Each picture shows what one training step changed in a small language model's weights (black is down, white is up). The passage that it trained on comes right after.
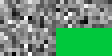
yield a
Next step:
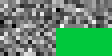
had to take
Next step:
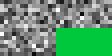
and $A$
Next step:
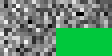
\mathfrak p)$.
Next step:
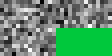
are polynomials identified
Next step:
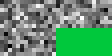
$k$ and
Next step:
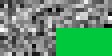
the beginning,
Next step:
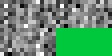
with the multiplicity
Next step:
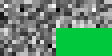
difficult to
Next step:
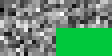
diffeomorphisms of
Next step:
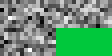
a set forcing
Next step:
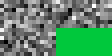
to this problem,
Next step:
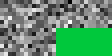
is zero unless
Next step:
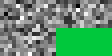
is tamely
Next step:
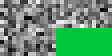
Gauss map
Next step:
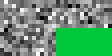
Hence the class of
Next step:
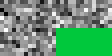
two compositions are
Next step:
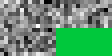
the desired independent family
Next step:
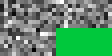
based on the following
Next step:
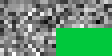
and only if all
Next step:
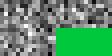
or the boundedness
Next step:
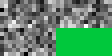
can still add up
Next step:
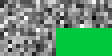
$I$, with
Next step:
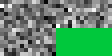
principal square root shows
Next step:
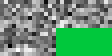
classification space
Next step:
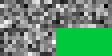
bad if and
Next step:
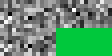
a polynomial of degree
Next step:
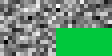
a transformation satisfying
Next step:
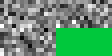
torsion free
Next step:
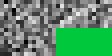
it is, by
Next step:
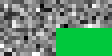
using the linear finite
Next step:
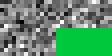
paths are also
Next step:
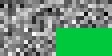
the existence of
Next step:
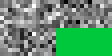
section). In our
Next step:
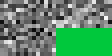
prepared by
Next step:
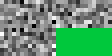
transformation $\kappa$,
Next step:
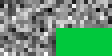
the vehicle
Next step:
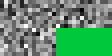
distributed random variable
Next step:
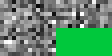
impact on
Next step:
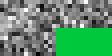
says that a
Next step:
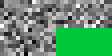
ideal of $U
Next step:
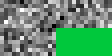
has two solutions:
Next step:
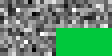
of the sequence
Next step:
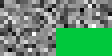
which grows
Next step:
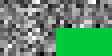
is with a
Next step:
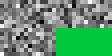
one monomial term
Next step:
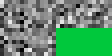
Let us fix for
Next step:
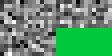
since we will not
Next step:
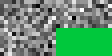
satisfy the following condition
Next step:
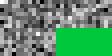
the one proposed in
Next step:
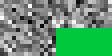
vector bundle on
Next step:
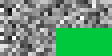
$ U \subset
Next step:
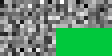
same argument.
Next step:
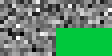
in the sense of
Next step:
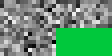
which initially
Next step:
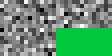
defined as follows.
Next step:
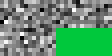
as opposed to
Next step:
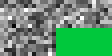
$R$ is
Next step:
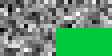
$\Sigma$ of
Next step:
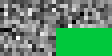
provided by the
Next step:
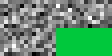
Let $A$
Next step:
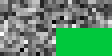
works in Section
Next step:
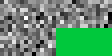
< S$. Then
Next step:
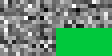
avec des
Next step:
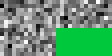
this image as the
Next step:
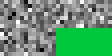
integrals and fractional
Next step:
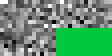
original assumption that state
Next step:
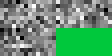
(see the previous
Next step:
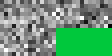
B$ est
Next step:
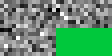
to the set
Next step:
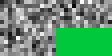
the positive term of
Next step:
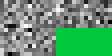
locally compact Abelian
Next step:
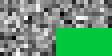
a Banach
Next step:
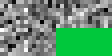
the LL
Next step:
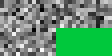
have selected
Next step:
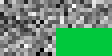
$ n\ge
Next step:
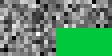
\Omega, \
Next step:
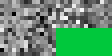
case (I)
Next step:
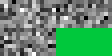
thus very simple for
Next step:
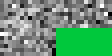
resolution of its
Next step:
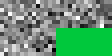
length \gf
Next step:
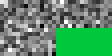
to solve many different
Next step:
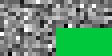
acts as an
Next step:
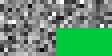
and deduce Theorem
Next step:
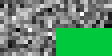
the choices
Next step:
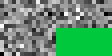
finite segment
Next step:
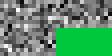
as proved in
